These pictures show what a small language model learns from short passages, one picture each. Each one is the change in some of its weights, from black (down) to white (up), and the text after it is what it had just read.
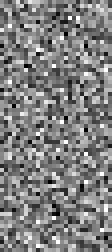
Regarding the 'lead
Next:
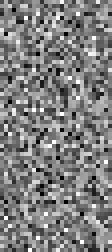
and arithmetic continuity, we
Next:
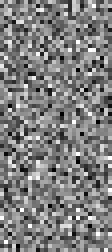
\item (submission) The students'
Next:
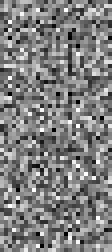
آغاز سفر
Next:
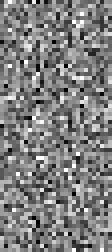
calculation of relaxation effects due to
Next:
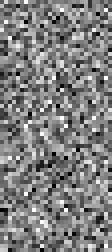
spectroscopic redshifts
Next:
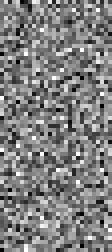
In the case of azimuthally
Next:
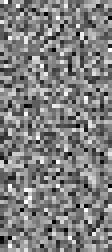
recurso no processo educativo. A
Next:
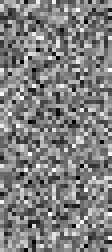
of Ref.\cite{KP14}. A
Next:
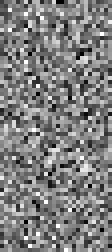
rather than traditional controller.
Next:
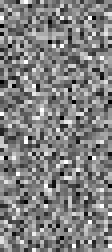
- D^2}$$ Where c is the
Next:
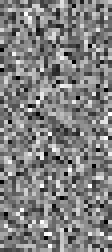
function of $z$) proportional to the
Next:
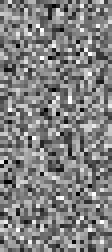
as regiões sudeste e
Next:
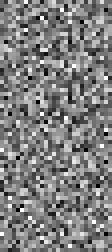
jika alasan bayi
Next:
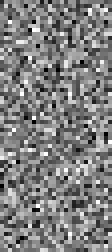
próprios alunos foram:
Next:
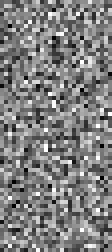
dominate the achieved throughput.
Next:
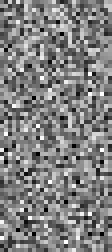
or $3$ with a linear function of
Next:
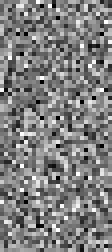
ile spektral hataların
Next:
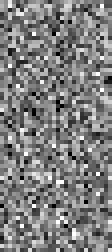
al. strongly corroborates these
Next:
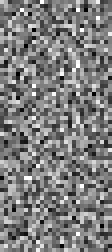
lawyer, regardless of the
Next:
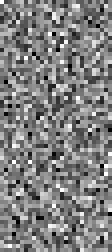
In this mixture, component
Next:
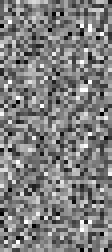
of the {\bf 27*} of
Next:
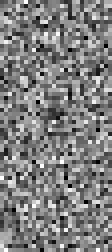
jika mereka tidak
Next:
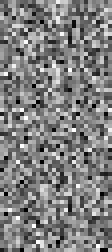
early detection critical for
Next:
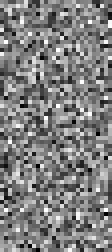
cannot be done by the community.
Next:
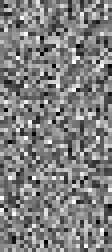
organizing ideas, the writer
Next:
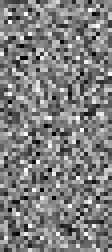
precision frontier. The
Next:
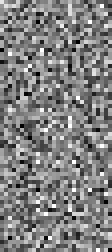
plots of the resulting density of
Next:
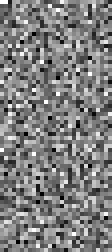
mayor. - ***Iduna
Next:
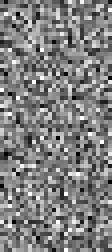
implementation of technologies can be made
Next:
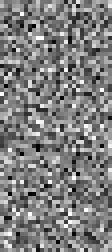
M. J., Parker S. J.,
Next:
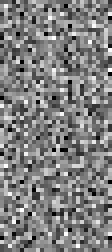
procurar desempenhar com
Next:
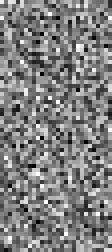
core may reduce chain segment
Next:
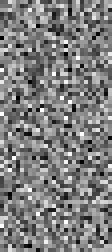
rate, represented by the light blue
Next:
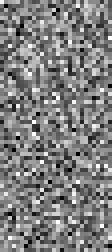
solution of the problem of strongly
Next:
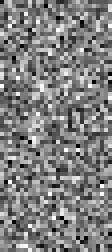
a tunable beam displacer
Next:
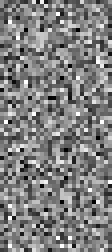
Or alternatively, Equation
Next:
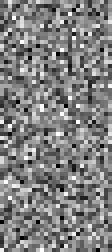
no conflict of interest.
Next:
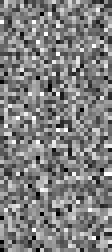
reinforcement. Fillers effectively
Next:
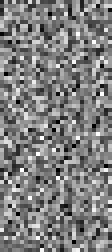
Мазуровалар олиб
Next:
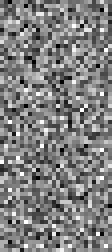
Gal-1 and Np-63 were
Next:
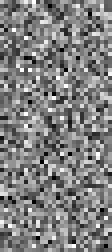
manually during electrolysis.
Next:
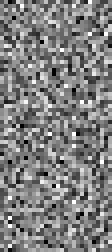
accepts a sequence if at the
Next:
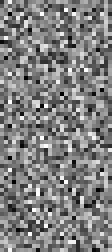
physical exercise activities, which
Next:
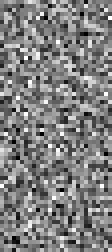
took about 15 d longer at
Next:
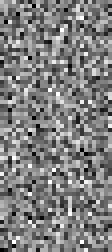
However, these local heuristics are
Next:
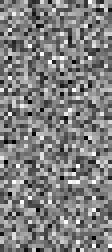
{Anderson}}, \bibinfo
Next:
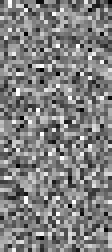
exoplanets and habitable
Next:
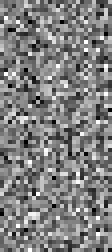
aytishicha, bir
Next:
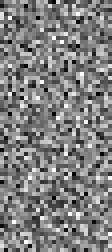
climate and ecosystems* (in
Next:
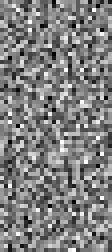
участие супруга
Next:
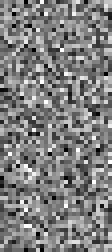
растений мировой
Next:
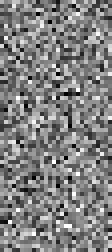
governments, union territory
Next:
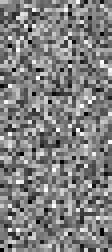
401D Course Pack:
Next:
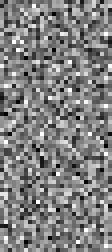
infinity.} \end{figure} We
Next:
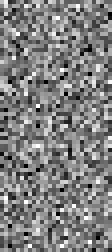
subdiffusion. In this contribution
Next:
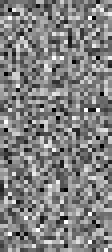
3$d$ states of the same
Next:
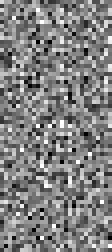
Antenna Channel Model}
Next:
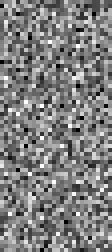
Цікавим виявився
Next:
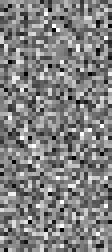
ham hukumat Ish joyida
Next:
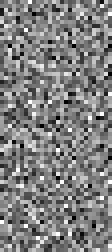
- NOWACKI J.
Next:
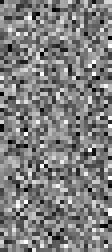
promover uma mudança na
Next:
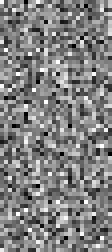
semakin kompleks,
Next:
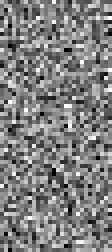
змін і формування
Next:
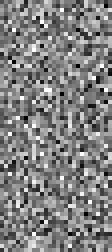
silindrlar va valiklar
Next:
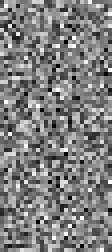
general structure of penicillin consists
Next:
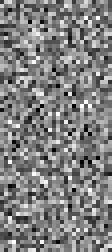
further support this assignment.
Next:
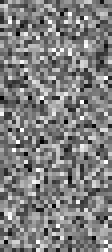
seen in the Earth albedo
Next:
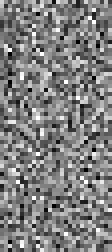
minutes can be a gamechanger
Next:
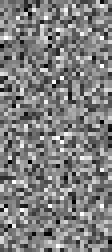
участия неядерной
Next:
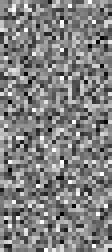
and Chieftaincy Affairs,
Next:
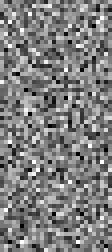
Aires: Consejo Nacional
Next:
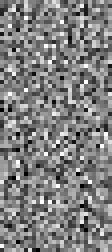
Rationale: References: 890
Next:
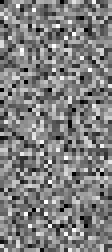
the mean Young's modulus of one
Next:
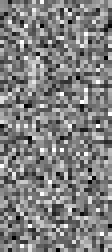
a negative impact on about 45% of
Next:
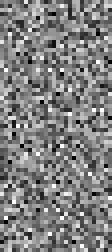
e também pode se transformar
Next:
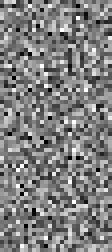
La tecnica, nella
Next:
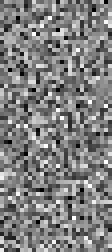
schemes are used. Some measurements
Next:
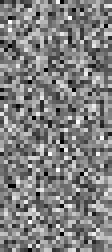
factor of $\sim1.8$ to
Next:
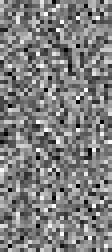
The authors state that none of their
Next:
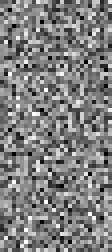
to Abolish Death by
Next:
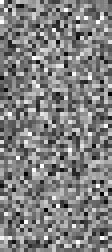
generated by each single prediction is reset each
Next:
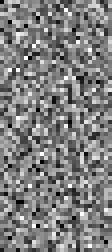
after treatment; Weight change in
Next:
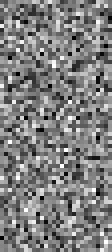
diagnosed as endometrial
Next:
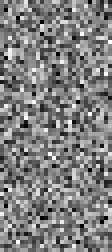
the outer edge of the CSM
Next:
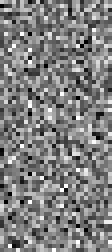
При этом влажность
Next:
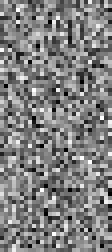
optimal prompt is a simple
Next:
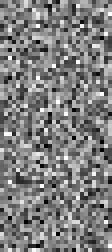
Қодирова М. –
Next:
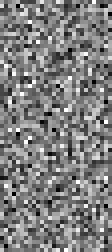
Agar kelajakda suv
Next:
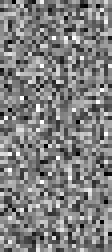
of reduction for colors is the 1st
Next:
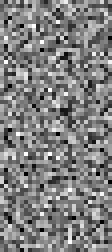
by $f_M$; and this may be
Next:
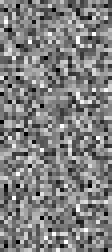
as many as 100 papers according to
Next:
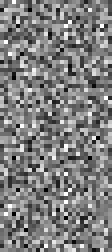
существительных с
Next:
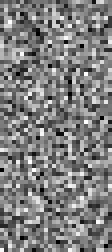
[botaram] deiz anos a
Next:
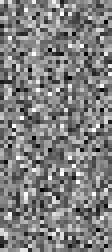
(c)]. Arrows mark the
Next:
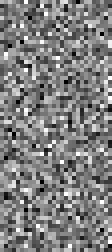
Daten dar, die auf
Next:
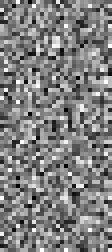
found in shallow areas from the
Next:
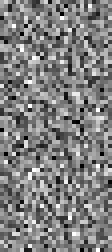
he/she had been assigned to
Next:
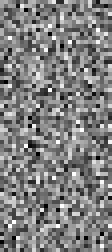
the army force confirm, as
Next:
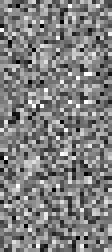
Semantik ekvivalentlik
